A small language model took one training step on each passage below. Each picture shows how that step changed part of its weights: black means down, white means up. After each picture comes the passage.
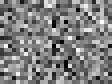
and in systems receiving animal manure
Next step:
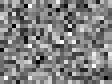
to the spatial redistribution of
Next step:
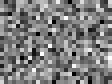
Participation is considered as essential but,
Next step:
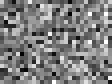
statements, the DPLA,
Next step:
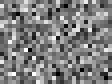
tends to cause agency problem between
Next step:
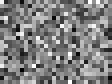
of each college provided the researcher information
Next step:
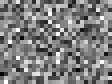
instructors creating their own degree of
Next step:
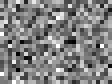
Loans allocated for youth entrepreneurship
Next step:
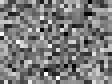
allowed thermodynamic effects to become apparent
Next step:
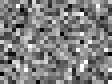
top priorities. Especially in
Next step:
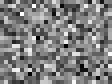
from anterior prostate end.
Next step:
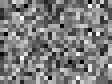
(III) complex ($H =
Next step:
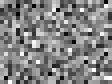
aged 31-59 with university education believe
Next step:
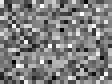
to be used as optical amplifiers
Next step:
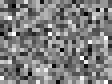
network's training has an impact on
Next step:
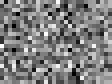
to identify the persons who committed the
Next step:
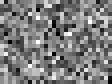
new era in protecting women's
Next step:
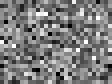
pattern from a mini-notation
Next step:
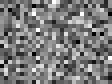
36, and 48 hours, with
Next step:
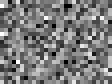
and selects the chain with the higher
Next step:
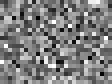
and humoral (Th2)
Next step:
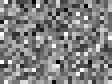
that performance is the willingness of
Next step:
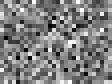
even though there are other technologies like
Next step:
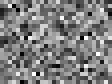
1. The 12-day delivery
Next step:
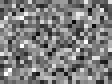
Tiunov; 2
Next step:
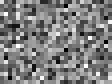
fundamental computational building blocks of the brain.
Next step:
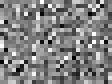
temperature Figure 4(b): At
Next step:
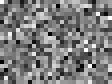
the total duration of the clips.
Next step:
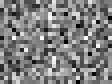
joined with GPCR ligands
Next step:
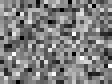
problem, to have successful mesh tally
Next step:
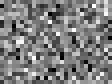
Tensile strength of concretes based
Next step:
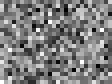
mechanisms for migration: hopping within
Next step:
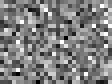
.GIF format file database from the
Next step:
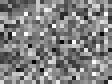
modeled. Challenges are
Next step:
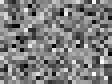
households in a certain time interval
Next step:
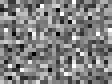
report is to be cited as
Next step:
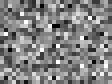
The main focus of dataset is on indexes
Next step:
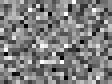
causes significant alterations of liver
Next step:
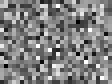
voltage in load side. For the same
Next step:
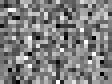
participants (56.6%) expressed negative
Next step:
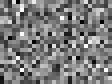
vocal cords from real
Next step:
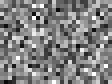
Planned Behaviour
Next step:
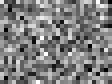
up to 40% of the total statements
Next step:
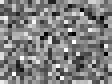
hands were held across the
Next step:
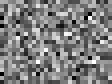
Inserting the Source Plug into
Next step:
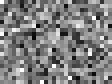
the original work done by me under the
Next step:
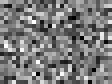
Availability Statement: The datasets
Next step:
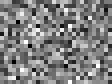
Taj) have their Head
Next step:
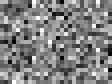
before and after treatment for 6 and 12
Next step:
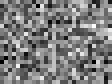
(FDI as dependent variable) Test
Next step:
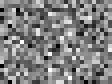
learning, "flipped classroom"
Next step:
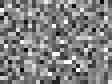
beetle specimens were collected from the
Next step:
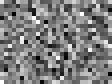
This aligns with the response of another
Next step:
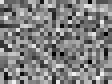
in Fig. 3. This model represents
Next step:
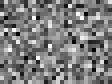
green parts were subjected to a solvent
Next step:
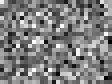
present a real-time,
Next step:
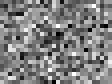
moved. (e.g,
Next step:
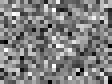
in a community, how much flexibility the
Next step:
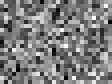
case of minimization and in a positive
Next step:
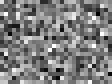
fundamental criterion in the design of a robust
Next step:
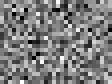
to group 3 ($P <
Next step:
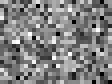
University Ibn Tofail of
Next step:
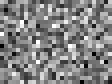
connecting them for a purpose. Some
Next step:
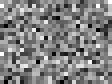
edges, leading to higher stress concentrations as
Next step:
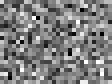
The test of disintegration is
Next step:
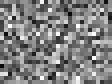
buying and selling of medicinal
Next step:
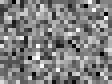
coding rate without any added complexity at
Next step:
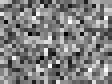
Such changes, or industry evolution, may
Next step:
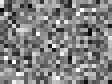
to competitive advantage for long-term
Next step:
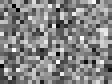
systems, fault tolerance and data
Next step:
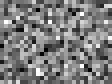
Trapping Time Constant Of the
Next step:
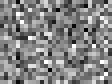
growing demand for more advanced medical services.
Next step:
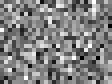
the prefix HP must be
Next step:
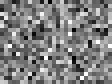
international financial leasing agreement; - international
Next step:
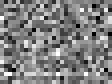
prevent health problems and premature
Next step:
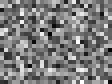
σ_0 and ϵ is
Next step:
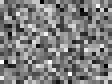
analytic applications. To develop an
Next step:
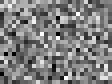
elliptic curve*. Without
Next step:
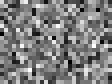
Therefore, it is our most
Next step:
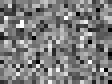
by means of RDF Data Cube
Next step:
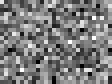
in diode current by switching on and
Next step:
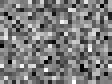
was roughly 6 days using an
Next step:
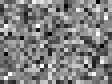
channels are provided in Figs.
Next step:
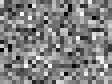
that the management of sovereign assets
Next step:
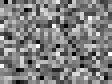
digits of ζ_φ
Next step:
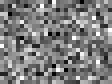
served as the Deputy General
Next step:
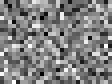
not carried out. However, based on
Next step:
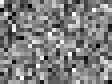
to architectural environments based on their
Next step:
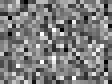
represented as : 2 : 1 mixture of
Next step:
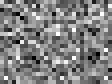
isolated from traditional fermented milk
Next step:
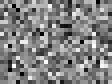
system model. The following fault types
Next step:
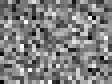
The AUSM has been employed to
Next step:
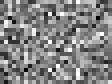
found between Academic Achievement
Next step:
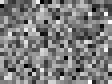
without removing the crown by
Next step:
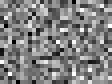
Scenario K. Sensitivity Analysis
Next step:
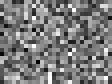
Respondent may fail to express
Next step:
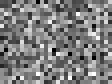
by Oyedele et
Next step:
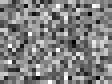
battery efficiency implies a reduction on the impact
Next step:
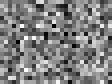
India increase calorie intake,
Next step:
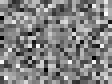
Businesses using e-commerce can
